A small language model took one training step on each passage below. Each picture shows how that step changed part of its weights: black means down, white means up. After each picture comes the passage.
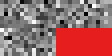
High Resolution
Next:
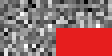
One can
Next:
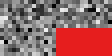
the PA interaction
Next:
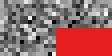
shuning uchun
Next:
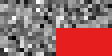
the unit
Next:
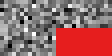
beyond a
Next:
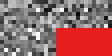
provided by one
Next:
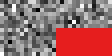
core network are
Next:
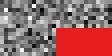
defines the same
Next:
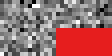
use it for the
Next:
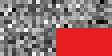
pure state
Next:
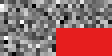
el autor
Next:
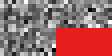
tem havido
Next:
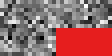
treating the
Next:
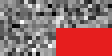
the subject.
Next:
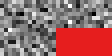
to traditional
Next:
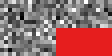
including numerical
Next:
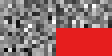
and 2~K
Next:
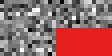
и др.
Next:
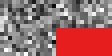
the compute
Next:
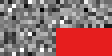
y escrita
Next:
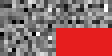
University. В
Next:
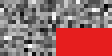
Thus, by
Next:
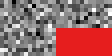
voltages below
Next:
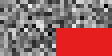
constructed. It
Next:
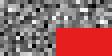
figur yang
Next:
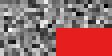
to minimize the
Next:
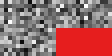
The first and second
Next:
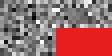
maximum knowledge of
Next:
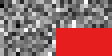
CEF parameter
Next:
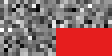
year =
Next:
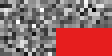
fluctuation can be
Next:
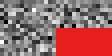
a factor of
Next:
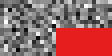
should make our
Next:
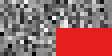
critical limitations
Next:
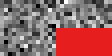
to identify the
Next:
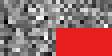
In this paper we
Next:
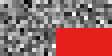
asuh yang
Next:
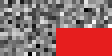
M again expressed
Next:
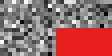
for range of
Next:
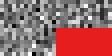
esta primera
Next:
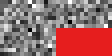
large scale structures
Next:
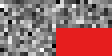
artificial images
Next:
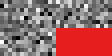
integration of
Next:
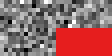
and detached
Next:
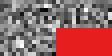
réalisation des
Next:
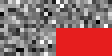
VAF for
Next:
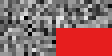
the action from
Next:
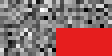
que servem como
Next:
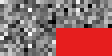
The time interval
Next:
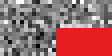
marginal distribution
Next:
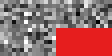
approaches, we
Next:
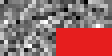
that utilizes the
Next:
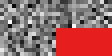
we may drop
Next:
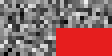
addition, a
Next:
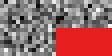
are the AF
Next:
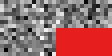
is at the high
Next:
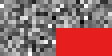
The symbols
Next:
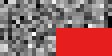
are near the
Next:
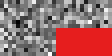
In principle,
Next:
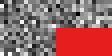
conclusions on
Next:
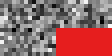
the probability of node
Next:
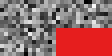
given. The
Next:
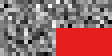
ham olib
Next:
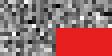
temperature dependence of
